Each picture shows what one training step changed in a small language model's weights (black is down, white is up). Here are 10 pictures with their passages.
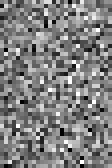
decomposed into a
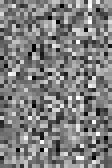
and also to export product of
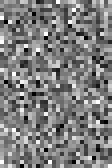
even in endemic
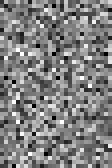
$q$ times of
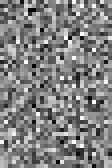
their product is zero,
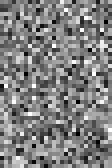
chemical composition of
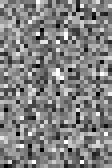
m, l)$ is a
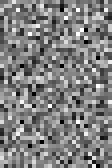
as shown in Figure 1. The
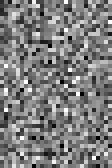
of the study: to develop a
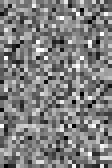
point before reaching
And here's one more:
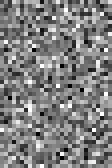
are maximally null. Then
